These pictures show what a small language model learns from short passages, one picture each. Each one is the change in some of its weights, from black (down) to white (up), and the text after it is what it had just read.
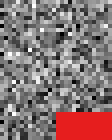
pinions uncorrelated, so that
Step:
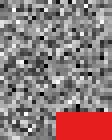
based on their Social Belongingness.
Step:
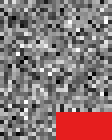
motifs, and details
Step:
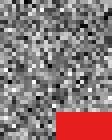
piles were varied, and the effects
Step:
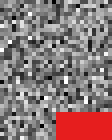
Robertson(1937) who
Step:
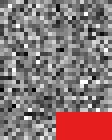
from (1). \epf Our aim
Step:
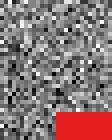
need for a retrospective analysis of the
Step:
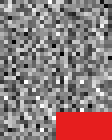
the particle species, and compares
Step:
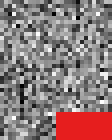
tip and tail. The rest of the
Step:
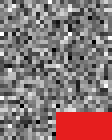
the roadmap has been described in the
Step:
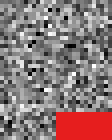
Coulomb system} Here we show
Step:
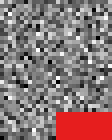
actual linkage will indicate that
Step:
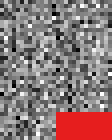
on both crops, mainly when low
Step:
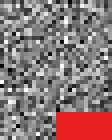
the 1800's. In the last
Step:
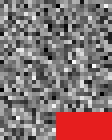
\beq \label{def-DK}
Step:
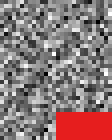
Inception Voltage (Vi),
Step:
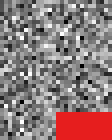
Department of Orthopedics
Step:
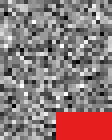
convex topology (an alternative to
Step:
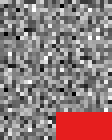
endothelial growth factor
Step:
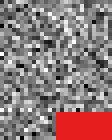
densities, and inputted the
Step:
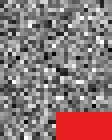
and *Fig 2* illustrate
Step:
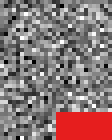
coefficients (but follow another
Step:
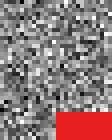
Land Degradation Assessment in
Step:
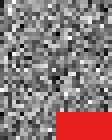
mM Cl^- concentrations.
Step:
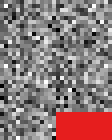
these different systems in a single framework.
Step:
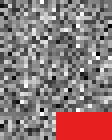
found to degrade p53 through
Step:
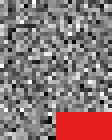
$G$ is the Barnes
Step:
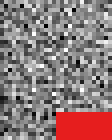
nonlinear data so that it is suitable
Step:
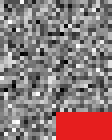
corridor (whose existence has been
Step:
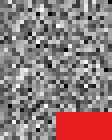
is distinguished as the most
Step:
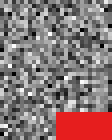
of Urology, Madurai
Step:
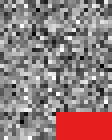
emittance ε as $$\left.
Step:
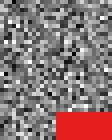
hernioplasty it was
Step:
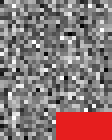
Is it true that for any elements
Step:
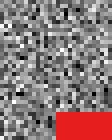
a Kleinian singularity not of type
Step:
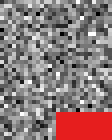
best resistance to scaling and high
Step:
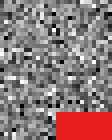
to solve the problem of managing its
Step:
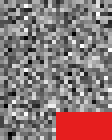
to his dialectical vision in
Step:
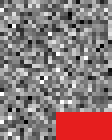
do admit tilings, but only
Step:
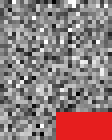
attention. - Reduced
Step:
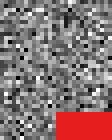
subroutine that breaks the main
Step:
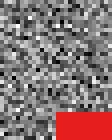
dimension stone, fibre optic
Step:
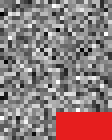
a Coxeter graph $\Gamma$, we can form
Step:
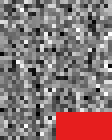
The DPPH assay showed a significant
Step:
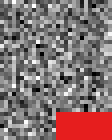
By a diagram chase one checks that
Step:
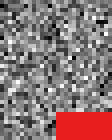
a fed-batch sugar
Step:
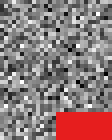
higher speed. The maximum
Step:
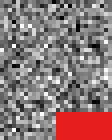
$A_N$, according to Theorem
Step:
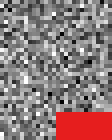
The properties of pharmaceutical active
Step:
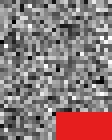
$L$ through $P$ and denote by
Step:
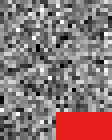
is examined in adaption time analysis
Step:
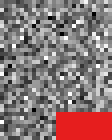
pointing ``downwards'' to
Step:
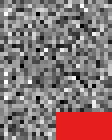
then this choice of $p_0$
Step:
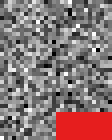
sharp and broad peaks can
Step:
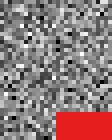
and varieties. 2.3. Name
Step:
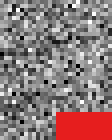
M. R. Beli\'c and
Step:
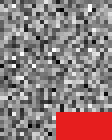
an example, there are four versions of the
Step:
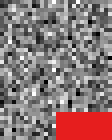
\end{equation*} An estimator of $
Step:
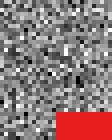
may be represented by an inverse sequence
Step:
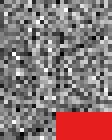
are aimed at identifying a
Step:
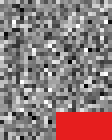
tight reservoirs,
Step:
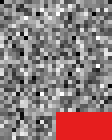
effects and thereby increasing the positive
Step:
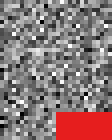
the scientific world with more objective
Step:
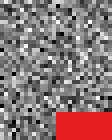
The proof of the theorem is reduced to show the
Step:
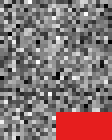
We combine the results of this section in a
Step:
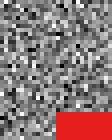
International Agency for Research on
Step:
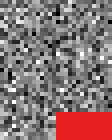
(CLED) agar. The
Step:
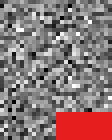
to irrigation networks
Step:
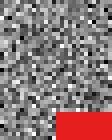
well with respect to $T$. Now,
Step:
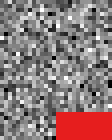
is the minimal reducing subspace containing
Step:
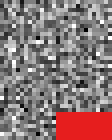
from this that the condition is rather artificial
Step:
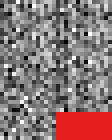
needed to describe the bounded derived
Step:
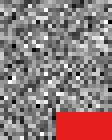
sum of atomic and nonatomic
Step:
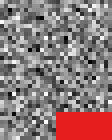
crossing, as shown in figure
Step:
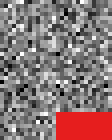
%More details about fractional
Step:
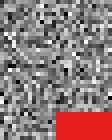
to a particular clinical setting,
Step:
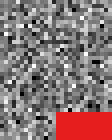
nonnegative} values of the $N$
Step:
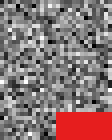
is a self dual local-local
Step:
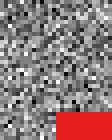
surface roughness, vegetative
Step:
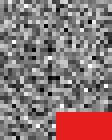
external validity of the results.
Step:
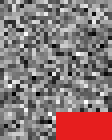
advocates of working with the
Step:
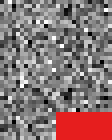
overweight ($n = 76$;
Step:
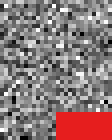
lemma. \hfill\hb
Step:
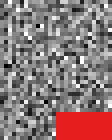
focus on the set of strategies posited
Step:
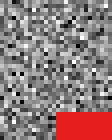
object of social transformation. This is the
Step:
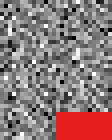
for attackers as well as for
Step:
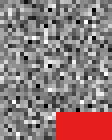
\mathrm{Cov}(g)$, and
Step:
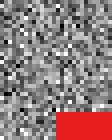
and structures, causing significant damage
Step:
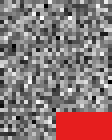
the inversion of a lower or
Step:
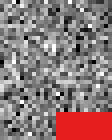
Three eggs (weight
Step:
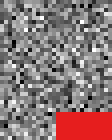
of types of elementary P_Q
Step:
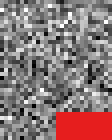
in the absence of color information, and
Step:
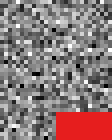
relatively small values of $q$ only.
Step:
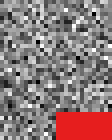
red disk and the root by a
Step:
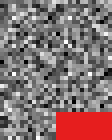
\end{proof} \begin{remark}
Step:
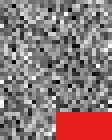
$A$--module structure with respect to
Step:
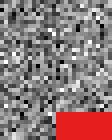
stands in the area near the
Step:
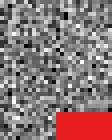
much that I wrote my
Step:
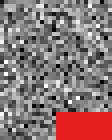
to act as a $sc(i)
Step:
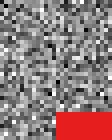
meaning as the basis word. The
